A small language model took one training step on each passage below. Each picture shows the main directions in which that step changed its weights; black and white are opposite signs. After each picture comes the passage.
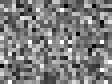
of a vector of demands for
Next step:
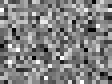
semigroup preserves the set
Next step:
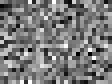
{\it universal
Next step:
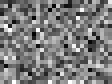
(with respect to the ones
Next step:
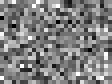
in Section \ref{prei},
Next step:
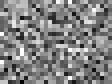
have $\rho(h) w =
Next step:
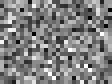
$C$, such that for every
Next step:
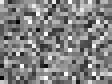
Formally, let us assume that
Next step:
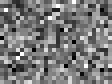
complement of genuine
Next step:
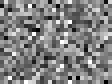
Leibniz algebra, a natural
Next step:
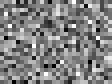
acknowledges the
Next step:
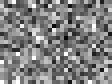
time stepping formula
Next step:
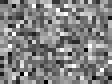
With the derived functor
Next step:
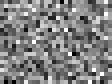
this case, independent sources
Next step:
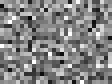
$W(S)$ has the
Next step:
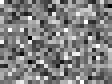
arbitrary and define the operator
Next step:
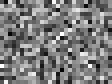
zeros of $q$-sine
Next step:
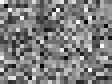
control and the power of
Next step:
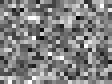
increase in FFT
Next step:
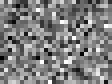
works in the concrete
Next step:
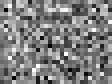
of a non-unital group
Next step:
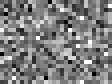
of fixed-point-free
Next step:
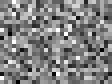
written as an infinite vector
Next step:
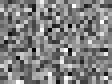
\end{equation} We see
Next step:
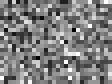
easy to see that
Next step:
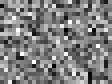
$M$ satisfies the axiom
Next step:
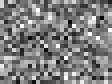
triple. One can
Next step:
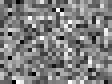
They are independent of the
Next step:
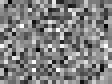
\ref{U2} as
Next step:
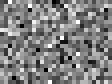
\ref{Figure2}). If
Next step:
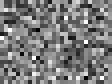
of this operator is a generator of
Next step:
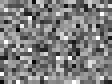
S}$ a collection of elements
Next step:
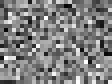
and any subsequent
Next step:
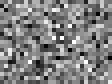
vector of unknowns.
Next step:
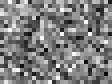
symmetric iff at least one
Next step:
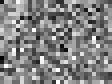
are permutations of each other.
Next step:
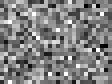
in all instances in
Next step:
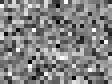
This happens already
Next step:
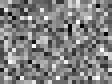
higher algebra. In
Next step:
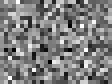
both cases, the Gauss
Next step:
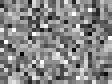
type M$_1$ and
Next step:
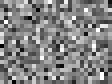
of \textit{C.
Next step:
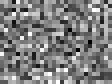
tests in terms of
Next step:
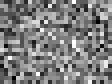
if $G$ is a connected
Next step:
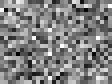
the are two one-dimensional
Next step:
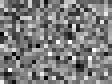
variable $W^{CT}$ is
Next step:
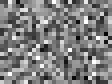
and bins, weighted
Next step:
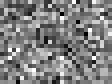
one element $(0,t)\in
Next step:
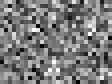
mappings $\alpha$ and
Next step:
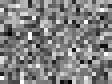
finitely many cells up
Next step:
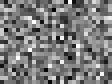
of adiabatic
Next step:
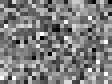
the induced analytic ring
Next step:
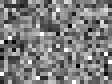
the conjecture that all
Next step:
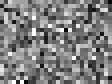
not vanish identically.
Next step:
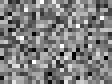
x) \sinh (x
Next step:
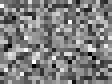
$v_t$ satisfies
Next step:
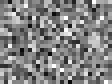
denotes the law of a random
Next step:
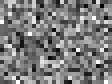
\noindent {\bf Case B.}
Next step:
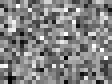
version of \cite[Theorem
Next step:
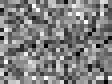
comparison to our numerical solutions
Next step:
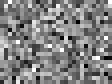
\ref{eigen a} is
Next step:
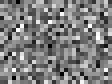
\leq c \gamma(h)
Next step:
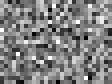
\def \epip
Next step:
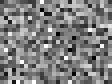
the size of a largest
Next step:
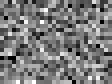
employed to make
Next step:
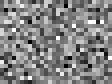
it is perhaps most
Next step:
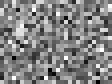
highlight line distribution, at
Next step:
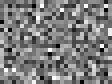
\noindent We suppose that every
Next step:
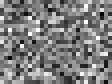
arbitrarily small
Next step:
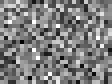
in the denominator can be
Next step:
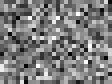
has finite action but is singular at the
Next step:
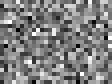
$N$ is odd,
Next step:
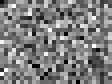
5.2. On each boundary of
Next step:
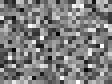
introduce the smallest
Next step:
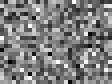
extensions to multi-dimensional
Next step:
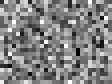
using the methodology of Theorem
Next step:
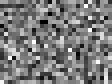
For our purposes, we
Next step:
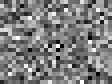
is zero if and only if the random
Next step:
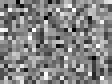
.. controls
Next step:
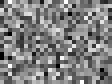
Note that for the equal
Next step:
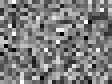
coefficients, the real splitting
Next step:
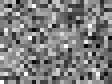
mapping $L_F$
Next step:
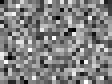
section 2 we introduced the
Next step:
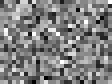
generated freely by the
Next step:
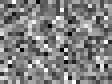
together. A lot of
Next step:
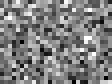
most one $v\in
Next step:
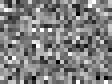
of $\CD$. Then
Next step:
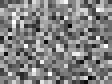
boundary conditions was solved in
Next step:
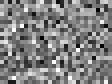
^n \right ] =
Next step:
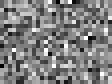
the open subset of
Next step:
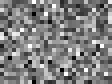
that these isomorphisms exist is
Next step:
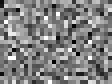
slight improvement over
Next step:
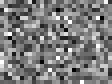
cases of initial values. The
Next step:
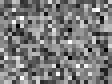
plots that are used for
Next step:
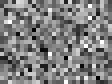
a similar fashion, we
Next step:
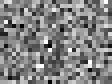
the image of the subalgebra
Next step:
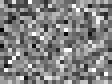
for $S$. So, as in
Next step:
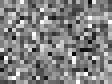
are like this, even those
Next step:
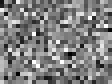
dominated by the
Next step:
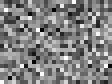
action of $G$ on
